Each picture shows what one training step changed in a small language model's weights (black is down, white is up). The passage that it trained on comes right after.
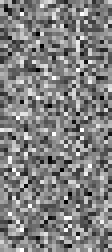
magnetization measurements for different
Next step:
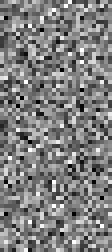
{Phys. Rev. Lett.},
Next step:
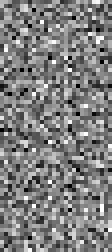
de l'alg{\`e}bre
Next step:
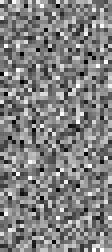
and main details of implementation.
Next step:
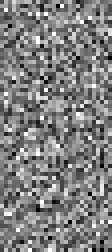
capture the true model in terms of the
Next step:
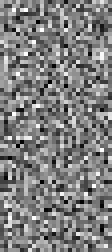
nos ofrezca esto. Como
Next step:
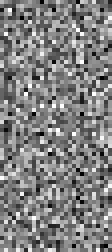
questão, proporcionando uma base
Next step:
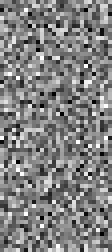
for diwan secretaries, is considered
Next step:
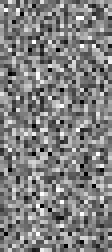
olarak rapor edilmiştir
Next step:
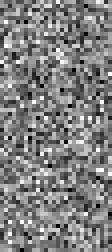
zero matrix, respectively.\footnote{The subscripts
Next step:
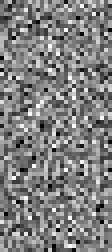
F=F'$. Since $Y$ is
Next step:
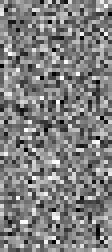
cada região. Em relação aos
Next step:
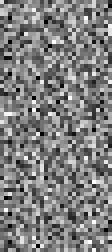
України «Загальні
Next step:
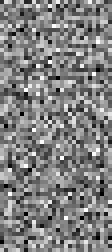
given in the Appendix. We found a trial wave
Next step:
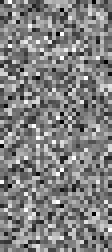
variance of the AMLE under the two asymptotic
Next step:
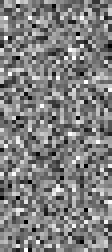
NSI, $N_{\mathrm{out}}$ and
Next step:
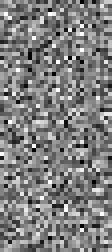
and GA\v CR project
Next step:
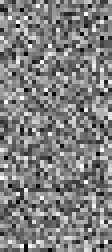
also applies to superstring or
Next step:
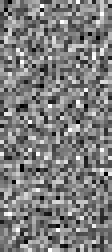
which is based on the extended chained form.
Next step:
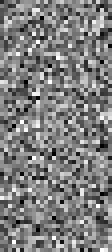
the convergence gain by AA, and
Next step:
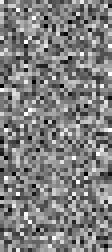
Shen's EOS (denoted by SH)
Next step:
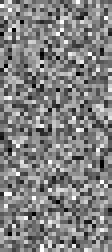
without a reference melody based on a
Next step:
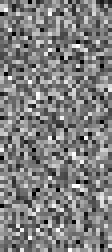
impossible since $h > 0$.
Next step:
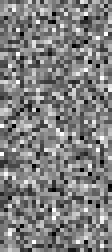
However, the hypothesis posits a significant
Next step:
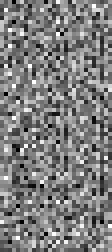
stated below implies the same result for any
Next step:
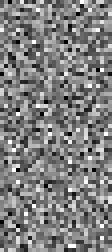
du temps et d'effort. Les
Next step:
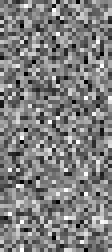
with their gradients with respect to $\bff$,
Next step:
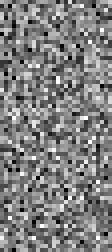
\endaligned \leqno(2.16)
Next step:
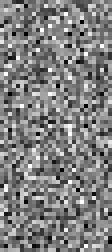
$\bar b b$ bound state mesons such as
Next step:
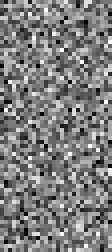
in the metallic gs. In the phase
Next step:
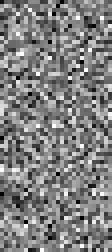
convenient classification of all possible interactions between
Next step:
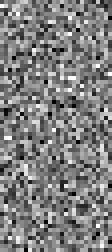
from the SSA radio spectra, assuming
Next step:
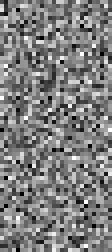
and free-space optical communications based on
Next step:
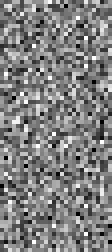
the width of the sidewalks, a
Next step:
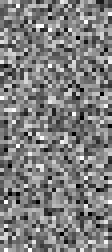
tizimlari ma'lumotlarini
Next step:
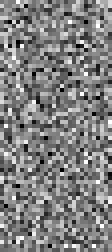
This can be expressed as: \begin{align}
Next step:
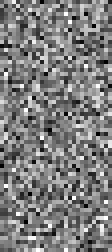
integers. Math. Slovaca,
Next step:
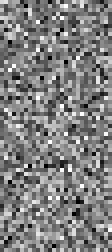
constants [10,11]. Recently,
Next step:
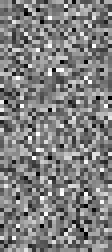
Bodenkompartmenten im Zustand
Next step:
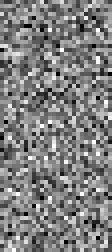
faoliyatini bajarib borish
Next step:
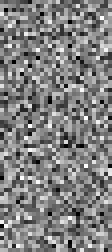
edge $F$ is {\em crossing} (to
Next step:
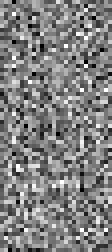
komputerisasi seperti membuat
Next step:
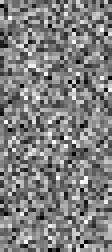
effective magnetic moment for the active
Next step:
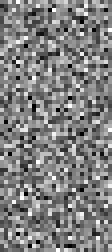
F]=0$ if and only if the
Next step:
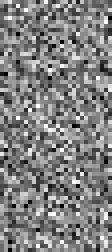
Baxshilar o'zlarining
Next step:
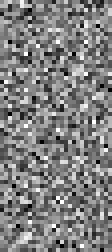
at that point should equal 0.05, the size of
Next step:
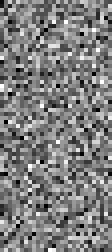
and perform required error handling 3) Making
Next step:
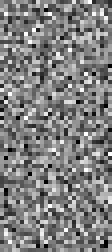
bo`lmasin bunyodkorlik
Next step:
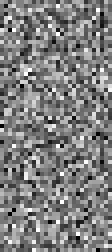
of an arbitrary initial state is determined by the properties of the
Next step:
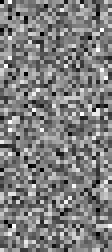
Wojtylak. \newblock Stability of
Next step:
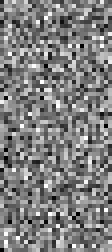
estabelecimento de uma relação com o
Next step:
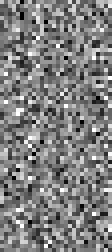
з ефективних засобів
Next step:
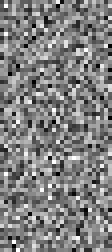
derive estimator limits for the range-domain parameters
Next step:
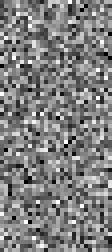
be explored and structures which have yet to be
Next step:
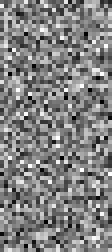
\end{eqnarray} where $B\subseteq
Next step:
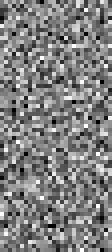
of the mean. The asterisk $(*)$
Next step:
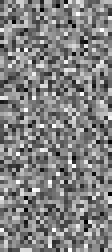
hypercubic lattice in $D$ dimensions and
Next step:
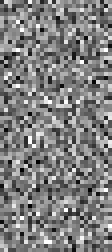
Census Bureau, 2019;
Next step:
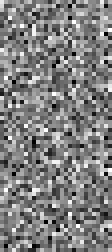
$L$ and $L'$ are not
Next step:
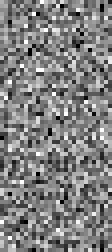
appropriate superposition of their energy. Therefore, we
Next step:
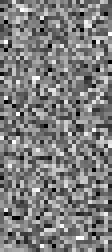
het algemeen te maken gehad met
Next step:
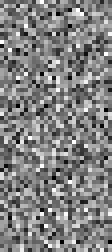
$\Delta $ represents such a map.
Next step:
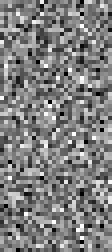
En el endocarpio, sólo en
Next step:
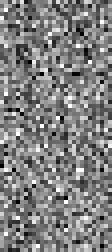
determined by one-sided derivatives of the
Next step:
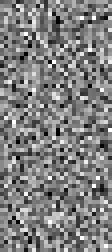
of an AB$_2$ spin system there are
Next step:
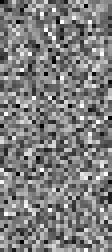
is no duality gap, ie.
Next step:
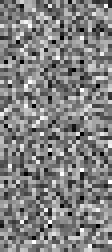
may be always recovered by taking the
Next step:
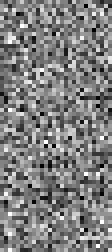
details. In addition, we present a method for
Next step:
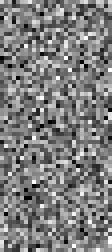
2022), ce travail postule que les
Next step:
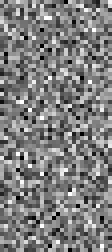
purely convective flow. Hence, we set
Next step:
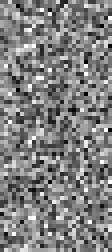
dissipate a significant amount of power each
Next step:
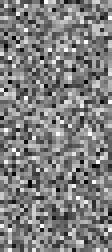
gives $\langle\phi^+\rangle=0\ ,
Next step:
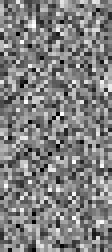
transformation, we can fix the 3 points.
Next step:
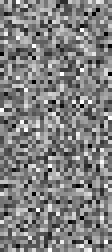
the heavy mesons masses, since these finite
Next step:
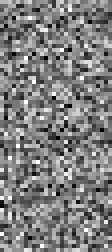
$m\in {\mathbb N}$ for which there exists
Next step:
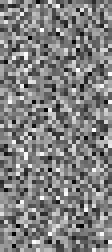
strong cases. We go back to $\chi(3)$.
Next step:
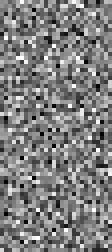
three pieces, the individual steps for each
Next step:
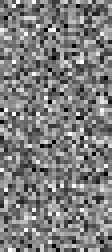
{\e}_{n-1}$ be the basic elements
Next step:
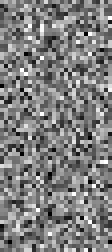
Perfusion magnetic resonance imaging:
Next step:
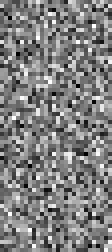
an $s$ such that $x_0$ does
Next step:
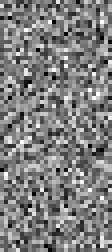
spherically symmetric ansatz leaves a
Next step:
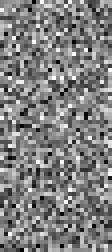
oscillation \cite{Averin} and
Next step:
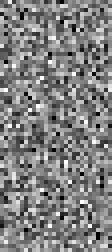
Malgré les avantages de cet
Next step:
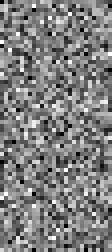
$\Delta^*$) for the onset of
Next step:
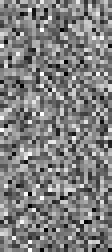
of the natural frequencies. In particular, in the
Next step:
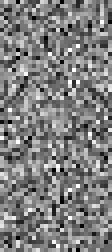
especially the energy conservation law, of
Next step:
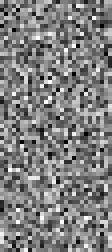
are either nearly identical to or even outperform
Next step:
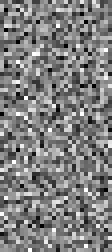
biridir. Bolaning hayotiga
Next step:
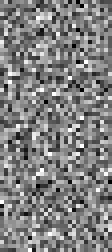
cualquier otra índole,
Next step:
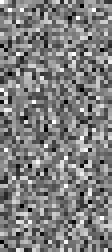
puede resumirse de la
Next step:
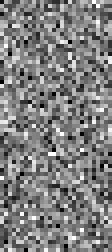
knowledge work) should be considered. Also, the
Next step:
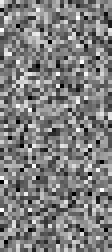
defined four basic selection criteria and a
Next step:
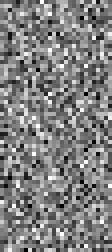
respect to a bilinear, symmetric,
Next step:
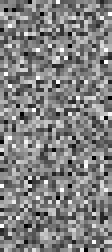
that $\mathcal{F}$ is {\em
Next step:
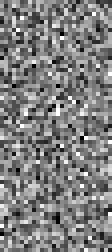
$A_2\setminus W_j$ for which
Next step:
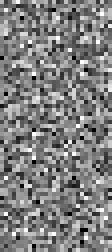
hududda istiqomat
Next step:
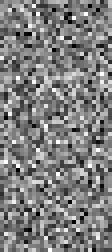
If data on the line-of-sight velocity
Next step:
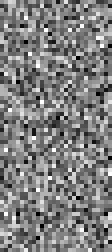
stiffness, $ -\zeta_1 \m
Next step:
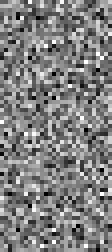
diagram commutative: \begin{diagram} C
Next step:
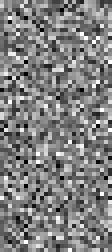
y \der p. \end{align*} We have
